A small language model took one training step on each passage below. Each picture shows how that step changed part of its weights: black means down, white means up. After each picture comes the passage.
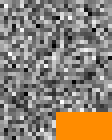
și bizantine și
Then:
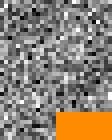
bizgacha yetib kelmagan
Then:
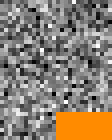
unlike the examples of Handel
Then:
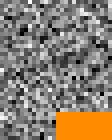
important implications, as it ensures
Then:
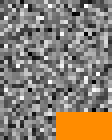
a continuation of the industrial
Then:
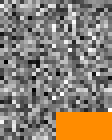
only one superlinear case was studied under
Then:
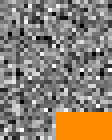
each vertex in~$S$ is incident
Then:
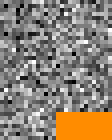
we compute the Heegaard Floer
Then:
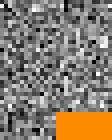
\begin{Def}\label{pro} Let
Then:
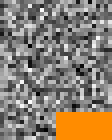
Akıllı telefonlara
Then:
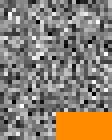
tayyorlash kerakligini
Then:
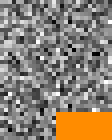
и расскажи соседу
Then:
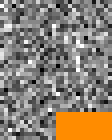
of this variety. \newline 4) In
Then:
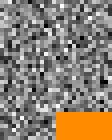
group of prime order, stating that
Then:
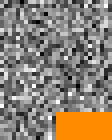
kann die Peergruppe ab der
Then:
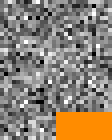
tortish bilan tahdid
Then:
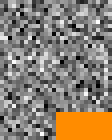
check that we keep the uniformity
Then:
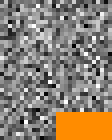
a normal operator as $k\to\infty$.
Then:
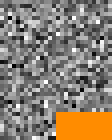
mapping class $\phi$ is a unique
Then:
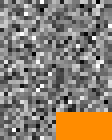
этишлари керак эди.
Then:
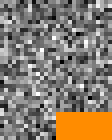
enough to prove for $\gamma \subset
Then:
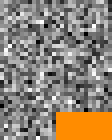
the construction of any probability distribution on
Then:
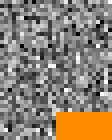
following lemma from \cite{FR84}.
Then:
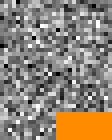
que tienen fines sancionatorios
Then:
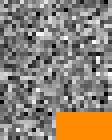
breve introdução da Mostra
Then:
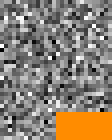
as $z$ approaches certain
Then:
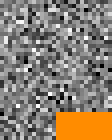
¿Quién hace lo
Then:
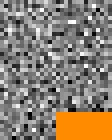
that there exists an Iwasawa
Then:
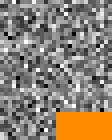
muvaffaqiyatga erishish
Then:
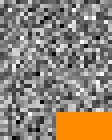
no quadro 1. Quadro 1:
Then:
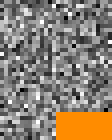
e'tiqodidan voz
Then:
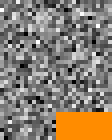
monoidal category to
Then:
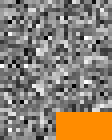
ривожланган давлатлар
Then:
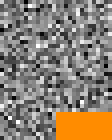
splits in $F$, and the image
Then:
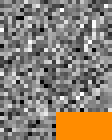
renkte görünmesi
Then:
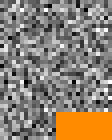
guarantees only two arbitrary
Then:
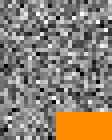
use macros to transform the ODE
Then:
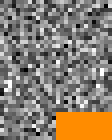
that it is a smoothing of
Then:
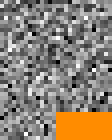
acesso à informação, ao
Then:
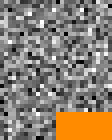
ensayo y el error.
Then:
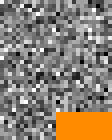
processes as semantical structures of this
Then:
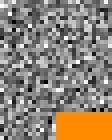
exist) is a very rich field of study
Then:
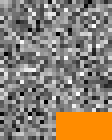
kasb etishi aniqlandi.
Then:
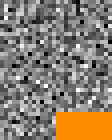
\\ \end{eqnarray} But since $X$
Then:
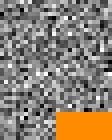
number of atoms in $\Omega$ and let
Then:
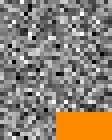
for fixed graphs. Characterizing and
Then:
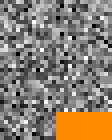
seria justo se fosse
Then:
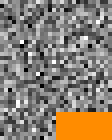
an isomorphism $\ch\colon {\mathcal G}\to
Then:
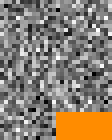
to a facet of $P$ and points
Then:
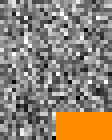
Dari Perspektif Syariat
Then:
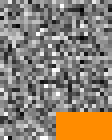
will eventually be possible to
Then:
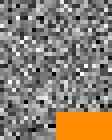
&=& \int\limits_a^b
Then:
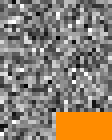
“Statistical Analysis of
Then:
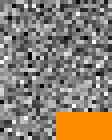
Modernity, and Unveiling under
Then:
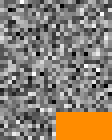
random orthogonal polynomials associated
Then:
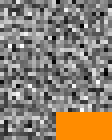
медиаресурсов для
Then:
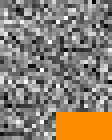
кодекси қабул
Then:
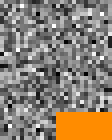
n - 2s$. We now perform an
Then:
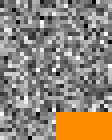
En este sentido, el
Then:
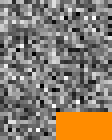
и самую низкую
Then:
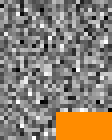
\cdot \| \colon A\to \mathbb
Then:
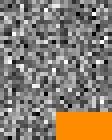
$V$ over a field $k$ has a
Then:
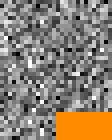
transmitidas por vetores. Em
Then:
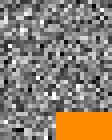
de saber se elas podem
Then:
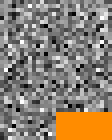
\cdots + n_{j,k}$ is the
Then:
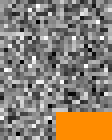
la orientación y el accionar de
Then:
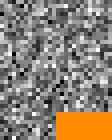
ma'lum fan, soha uchun
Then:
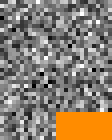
des yaourts brassés aux
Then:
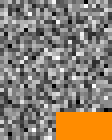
його найбільш
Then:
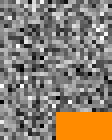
in at most $n-k$ of
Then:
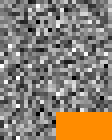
al estudiante la orientación y el
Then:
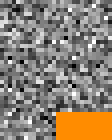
билан биргаликда
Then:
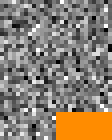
&= \Pi \Sigma u \\ \iff
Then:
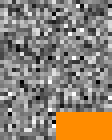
единиц, которые не
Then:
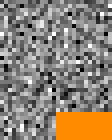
range of operator $\pi(E_1)$.
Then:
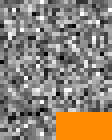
interligar o que leem a um
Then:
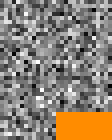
қилинади. Корпоратив
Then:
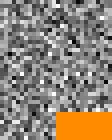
инструмента для
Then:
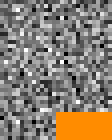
a_1 \cdot \ldots \cdot a_k
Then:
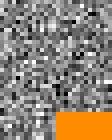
For each recommended species,
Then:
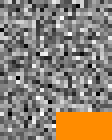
Але у молодому віці
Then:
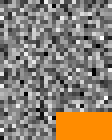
sum of the real error and the
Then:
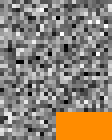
sevgi ve adaleti temele
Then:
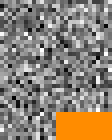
há o dever de indenizar o
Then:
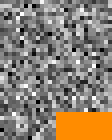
ham V.Gumboldt,
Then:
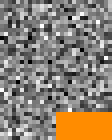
index morphism for a manifold with
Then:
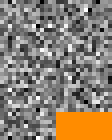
No'shirvon otasi
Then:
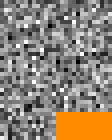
in the support of $\lam$ implies that
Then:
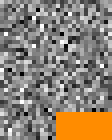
and the vertical one is the forgetting map
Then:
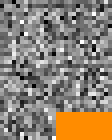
1$, where $\normcropfactor
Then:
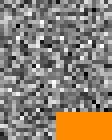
académicos, grandes
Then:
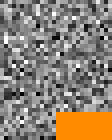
with the additive groups and the standard
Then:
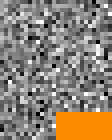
the first main result of this section.
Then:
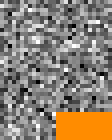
construção de relações de confiança
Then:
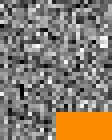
\begin{lemma} \label{Lemma2}
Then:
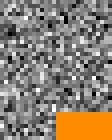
dat, indien uit een
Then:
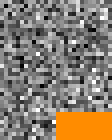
\end{center} \caption{The
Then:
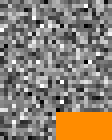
(possibly trivial) with
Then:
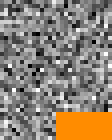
вирішенні завдань
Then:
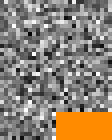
social relations. The study employs
